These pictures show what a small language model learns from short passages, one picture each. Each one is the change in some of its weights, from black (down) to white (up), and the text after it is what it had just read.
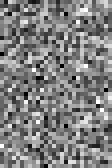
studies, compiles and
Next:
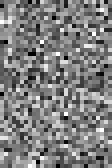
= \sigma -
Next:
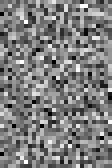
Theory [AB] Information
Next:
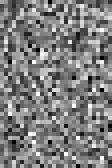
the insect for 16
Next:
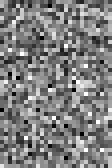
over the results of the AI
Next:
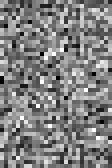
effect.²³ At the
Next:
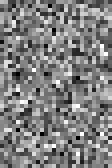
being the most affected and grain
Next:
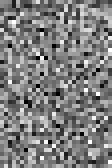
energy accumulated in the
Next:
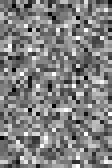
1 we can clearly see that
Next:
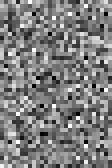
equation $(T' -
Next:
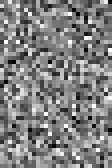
have also the desire to grow.
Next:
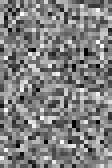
to the management and orchestration
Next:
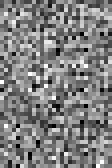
urban areas, identifying
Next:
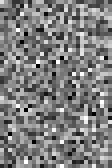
of information were varied each medium
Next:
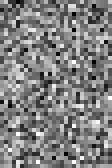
from that was reported among nurses
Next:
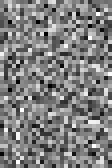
for Advocacy.
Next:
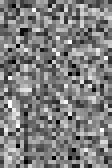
can lead to the more complex and
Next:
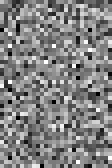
in accordance with the
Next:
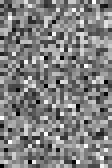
ventilation and on top of
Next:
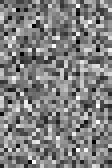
levels are associated with yawning.
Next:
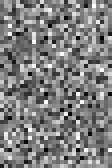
these LAUs are
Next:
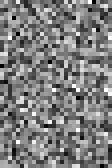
come to the fore – a
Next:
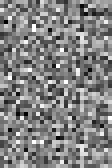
and halos to the
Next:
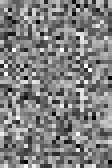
and grain yield by
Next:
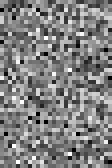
they had opted to attend
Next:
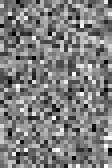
canonical representation of linear
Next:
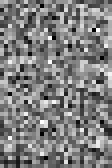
programs are globally
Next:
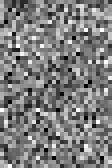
resonant converter. This
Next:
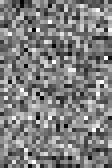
classification. Thus, the
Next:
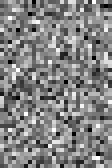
vapor is cooled to
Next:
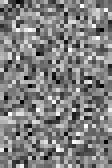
from traditional banking to
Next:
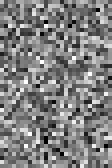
results of this iterative model,
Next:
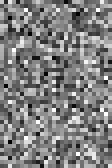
fully degraded only by
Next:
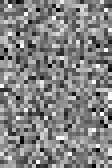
and 4) Life Sciences
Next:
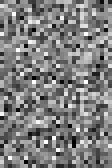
Punjab Technical University
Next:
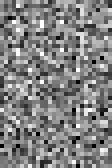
and energy are captured.
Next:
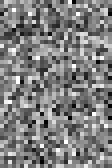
quality sub indices in Moft
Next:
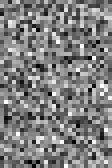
ω_0 and quality factor
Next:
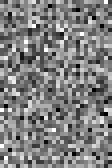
visual perception was a
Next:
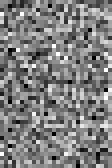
last decade have shaped
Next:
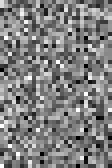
This includes measures such as
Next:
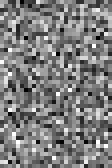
rate equals to the death
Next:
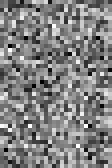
one year national service or
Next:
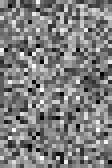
size so we decide on each
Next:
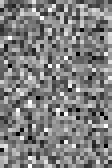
their total length was
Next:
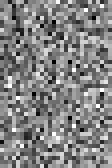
of LULC changes on
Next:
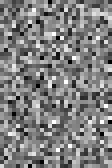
the MAPE calculated by
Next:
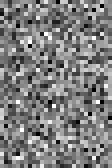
fluid. UATCs
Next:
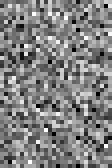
equation gives (we use
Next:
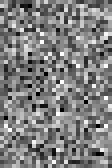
sensor data, managing
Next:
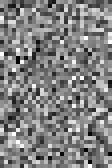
may be compelled to
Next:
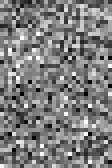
cases. The above cases had a
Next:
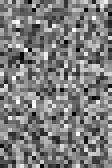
net. So sometimes
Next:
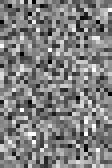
present Fe(III) complex
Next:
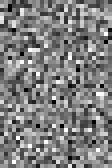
new skills should be linked
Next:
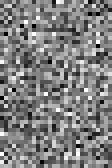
predictor selection -
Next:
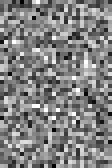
three devices actively
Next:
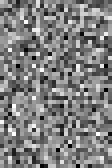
The electricity for the production of
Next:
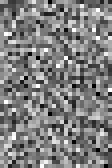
the association between anger and
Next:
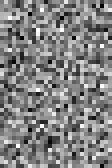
contaminations [3]. It
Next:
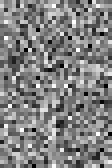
the hard segment content.
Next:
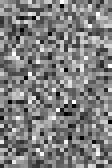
intermediary zone.
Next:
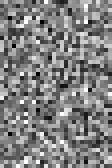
it applies as opposed
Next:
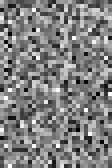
could look like under different future
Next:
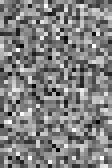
the decision and evaluate the
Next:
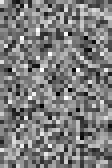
of the industrial
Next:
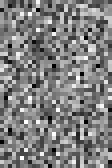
described in our earlier
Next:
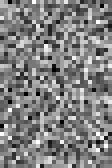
show the heterogeneity of
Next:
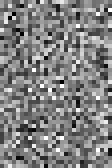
of squares of data samples
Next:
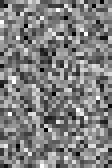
significant voltage imbalance in
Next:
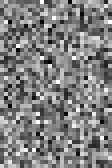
ascending. E2
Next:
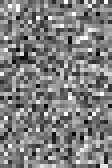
clerical and repetitive
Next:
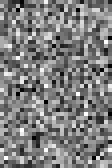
nodes. This technology will
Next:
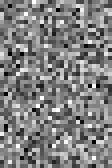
and get access to one
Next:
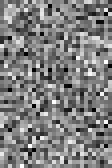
Complexity: The last
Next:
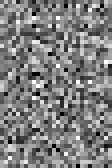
size of 398 while
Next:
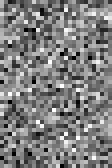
classroom assessments. The result
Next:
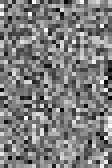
shear strength of
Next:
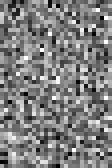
maritime and ship
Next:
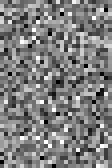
him confront his own
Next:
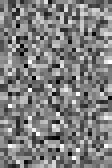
mg/L; higher compared to
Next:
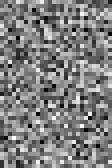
by booksellers in
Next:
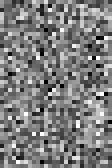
glyphosate and
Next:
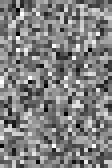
random variable given the observed
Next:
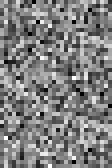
delirium. The clinical
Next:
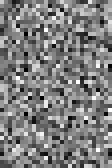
in a particular field of activity
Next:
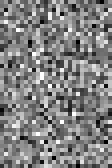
'face down' run.
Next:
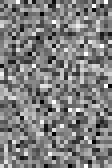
could catch two tons of
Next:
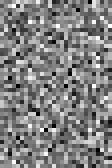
systems in navigation on
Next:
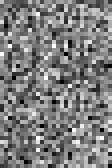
A better thermal management can be
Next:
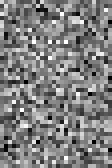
titled Vegan: As
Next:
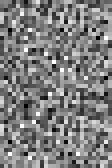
study highlights the need for
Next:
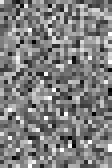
of Bengali language.
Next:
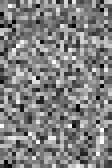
or real-time IoT
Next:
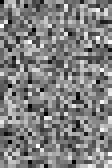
materials 01 Document
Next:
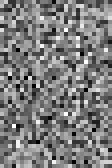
against human pathogens toward
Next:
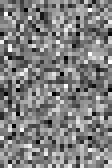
3 Table 4: Prime values
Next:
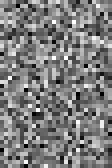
economic hardship in
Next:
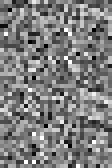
European Union's Horizon
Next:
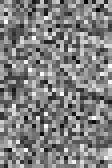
the equivalents of the
